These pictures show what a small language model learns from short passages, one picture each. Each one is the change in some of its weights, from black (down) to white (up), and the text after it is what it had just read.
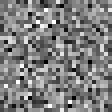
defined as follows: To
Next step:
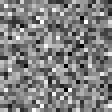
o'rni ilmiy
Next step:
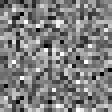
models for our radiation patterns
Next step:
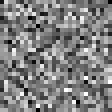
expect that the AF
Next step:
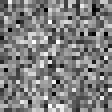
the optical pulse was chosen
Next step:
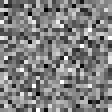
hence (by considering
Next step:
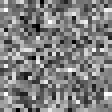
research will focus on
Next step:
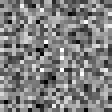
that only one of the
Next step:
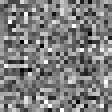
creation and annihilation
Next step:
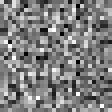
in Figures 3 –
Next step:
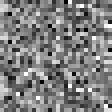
field. On the other
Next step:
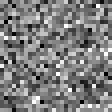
and $\nu =
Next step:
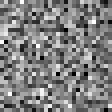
esa amaliy ish
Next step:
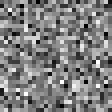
behind region of
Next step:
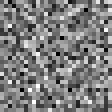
$p$ are the
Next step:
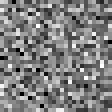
(resp. right)
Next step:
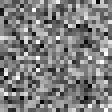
and with sumset \[
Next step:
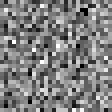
length across the channel
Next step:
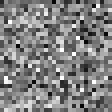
% Examples of
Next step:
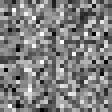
to the left of the
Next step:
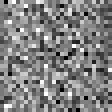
In last section an example
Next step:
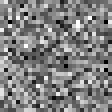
oleh kedatangan
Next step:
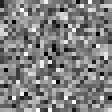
the magnetic field ${\bf
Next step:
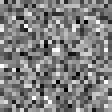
about deciding
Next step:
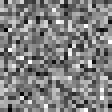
integrals, since Riemann
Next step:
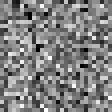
into view more algorithms
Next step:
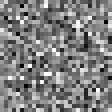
8. Tabiat
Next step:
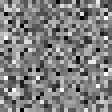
atau ketika
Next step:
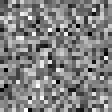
the EOM described by
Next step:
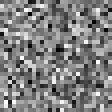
adhesion is
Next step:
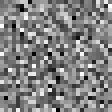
the {\em average
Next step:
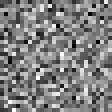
the majority of
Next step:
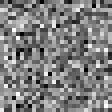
The empty lattice is
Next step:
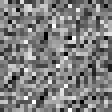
is said to be
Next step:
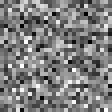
as a symmetric matrix with
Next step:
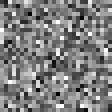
full column rank matrix.
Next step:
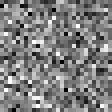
Imoto et al.
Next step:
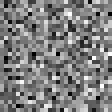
leptons are in
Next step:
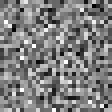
a different route to
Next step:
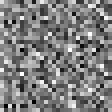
topishga va
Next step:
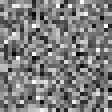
déformation naturelle
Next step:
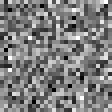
s^m$. For
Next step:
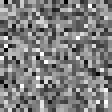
For any non-negative
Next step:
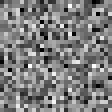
² Universidade
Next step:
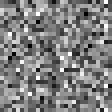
with a mass of
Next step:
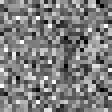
para tanto é
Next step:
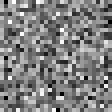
the hyperplane section of
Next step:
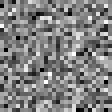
\to \Z
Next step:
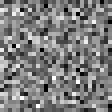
tarzi kabi
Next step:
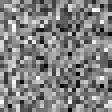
que o corpo
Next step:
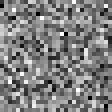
Porto, os
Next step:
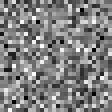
to macroscopic
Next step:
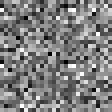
from the invertible map
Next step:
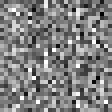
article aims to provide
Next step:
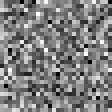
background, mainly about
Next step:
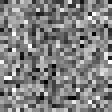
suppose a constant external temperature
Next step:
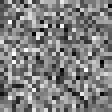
uma estrutura
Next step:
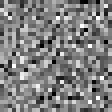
fins a 16 models
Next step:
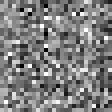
tatbiq etish
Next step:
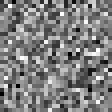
berekend over
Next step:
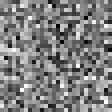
paper, an action of
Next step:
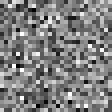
a relevant contribution: the
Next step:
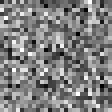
Ilmiy ishlar
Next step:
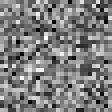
for stellar radii
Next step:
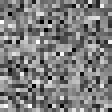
lowest vertex they
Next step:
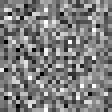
regenerative braking
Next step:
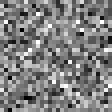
is rarely two
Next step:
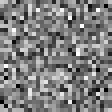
thus we cannot hope
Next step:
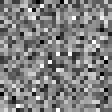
the condition at each intersection
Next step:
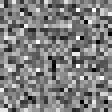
apply them in algebraic
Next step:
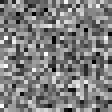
on small geodesic balls
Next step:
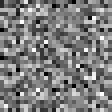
right for smaller values of
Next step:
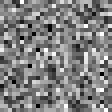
data, the dark parts
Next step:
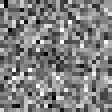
detection of the abstract
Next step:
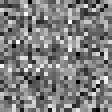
determinants built with
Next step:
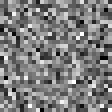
$\beta \rightarrow
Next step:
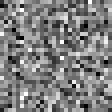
of generality ${\mathbf
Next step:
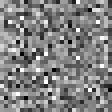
jika diantara
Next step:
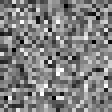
events from the normalized
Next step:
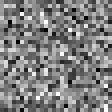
second, with very high
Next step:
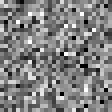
tending to the
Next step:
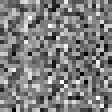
be a $\Bbb
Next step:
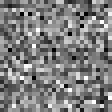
G$ and for some
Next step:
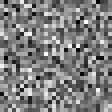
continuous space is one,
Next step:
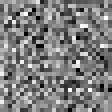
ocupacional e
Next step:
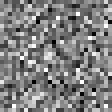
by the {\em flux
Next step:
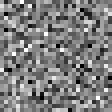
inequality gives a simple form
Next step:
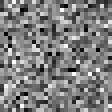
If a similar cost trajectory
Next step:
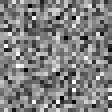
uchun jami ishlab
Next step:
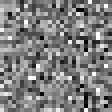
official normative
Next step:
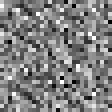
hypersurfaces. In
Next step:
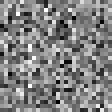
анализ различных
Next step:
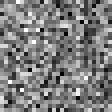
e de diferentes
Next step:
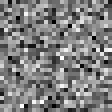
of the specific 2D
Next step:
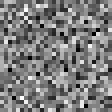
measures. That this
